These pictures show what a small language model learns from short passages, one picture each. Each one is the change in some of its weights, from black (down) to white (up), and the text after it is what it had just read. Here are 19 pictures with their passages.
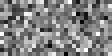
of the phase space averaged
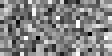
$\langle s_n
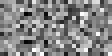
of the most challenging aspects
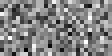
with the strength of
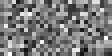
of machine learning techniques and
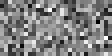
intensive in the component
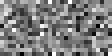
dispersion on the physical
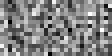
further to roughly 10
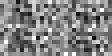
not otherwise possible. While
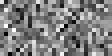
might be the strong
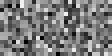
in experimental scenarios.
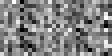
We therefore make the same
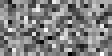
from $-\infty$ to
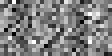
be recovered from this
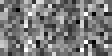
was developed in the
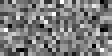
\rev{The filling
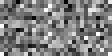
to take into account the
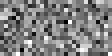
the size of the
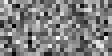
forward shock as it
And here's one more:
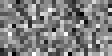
latter property was used as
